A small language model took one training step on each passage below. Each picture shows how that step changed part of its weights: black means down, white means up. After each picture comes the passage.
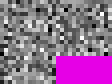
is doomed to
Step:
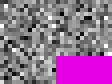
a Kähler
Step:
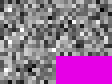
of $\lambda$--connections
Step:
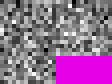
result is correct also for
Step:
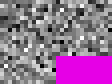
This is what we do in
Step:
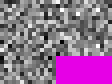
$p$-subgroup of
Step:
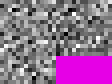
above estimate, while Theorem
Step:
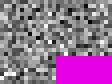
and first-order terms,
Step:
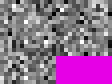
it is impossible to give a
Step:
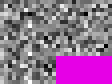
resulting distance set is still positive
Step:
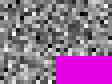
equality condition is not solved
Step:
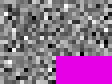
critical for railroads
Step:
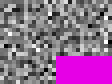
to look for invariant manifolds on
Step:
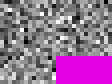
open base, we get
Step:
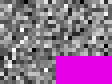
performed and thus the order of
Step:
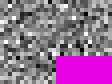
molecular weight, is given
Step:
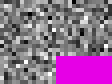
interval length is demonstrated by
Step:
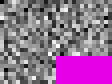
of the PU fit
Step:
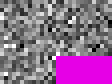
that, with probability approaching
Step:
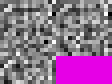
to compute exact solutions of the
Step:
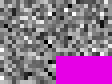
where $R$ denotes the
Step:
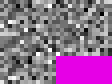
prove our main result in this
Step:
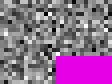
is to analytically continue these
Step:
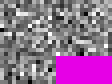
. h := \gamma h
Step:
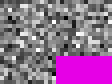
\big) \] we can
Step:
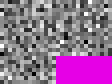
this Dirichlet problem is simply the
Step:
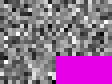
variable $t$ and on
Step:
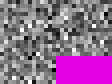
is a regular point of
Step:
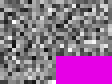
a continuous linear functional with respect
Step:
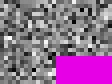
normality. The next proposition
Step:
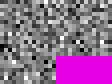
operator since it is important for
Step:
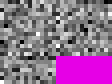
the rest of the electrical
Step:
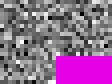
An efficient solution with respect to
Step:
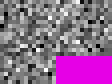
It~can be shown that
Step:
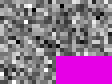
initial data ($\Nv=
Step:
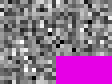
this regularity appears to be
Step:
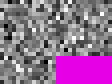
the number $m$ of
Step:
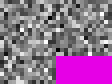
some of the computations made in
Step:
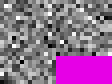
rates for the Fourier series of
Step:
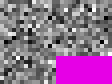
have successfully been
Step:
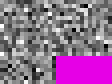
were computed using a spline
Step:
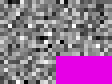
$p_i$ are
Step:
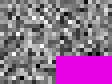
a bijection of Fu and
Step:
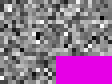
of $ M$; and
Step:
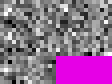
bandlimited function with
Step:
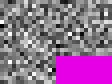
$D$-closed and according
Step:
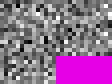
map $\phi ^*$ that
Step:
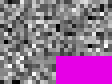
$n$. Since $\Gamma
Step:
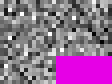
property i), it is enough
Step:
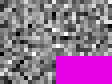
dual to the adjoint one
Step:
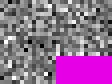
we show that for any maximal
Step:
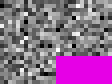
\vskip .4in
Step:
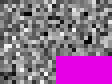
matrix entries. In this coordinate
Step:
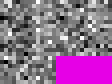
| SOCP | SDP
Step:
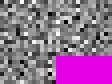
lifted orthogonal chart,
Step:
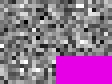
\end{defn} The
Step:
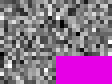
that the continuous extension of
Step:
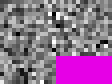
to the Boolean algebra
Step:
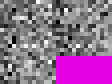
paper [3] wherein
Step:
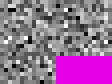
and before GVCG's
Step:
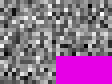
where the algebraic singularity tends to
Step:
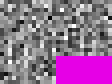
have just proved for $\mu
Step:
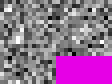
of order $n$. According
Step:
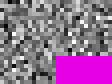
the set $V$ in
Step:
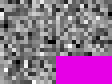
the complete projective topological and
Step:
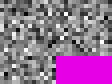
as it is a Schubert cell
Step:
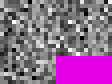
a consequence of the first part
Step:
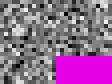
formula for the Green
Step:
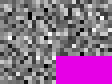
metrics). However, since the
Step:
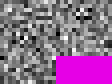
fields of Hilbert-spaces and
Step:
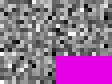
have been proposed in the literature
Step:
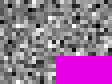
Garmo, S.
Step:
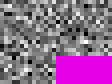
almost finished. All examples
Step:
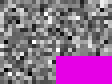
equations. \newblock {\em
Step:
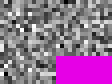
$L$ the set of
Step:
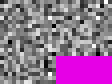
dual Specht filtration
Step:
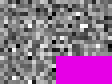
is a very general complete intersection
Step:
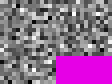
other assumptions are also easy to
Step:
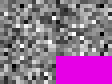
[Za], the author
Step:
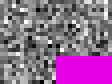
form is called {\em
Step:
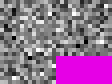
where $P$ is a
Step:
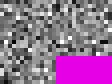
orbits of the Hamiltonian flow and
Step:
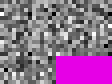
lattice has been the subject of
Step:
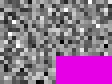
a bounded inverse when $
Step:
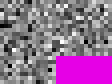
Note that a priori the product
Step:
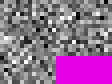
second author, given in
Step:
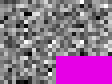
= \psi\otimes
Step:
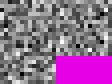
the quasi-affine variety
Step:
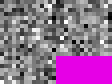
here to distinguish it from a
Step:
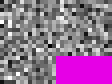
for $\hat{\frak
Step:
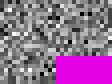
of size 4 in Figure
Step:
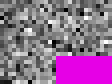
means to assess the
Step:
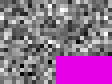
that explicit equation-free computations
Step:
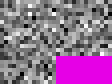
is quadratic in $L$,
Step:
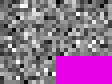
\noindent {\it Proof.}
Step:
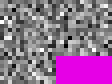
of Y and Z may be
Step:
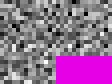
degree 44, is
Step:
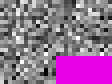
\subset C$ is any
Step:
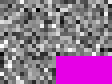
an isometry of any simply connected
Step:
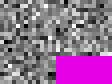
l_1$ with
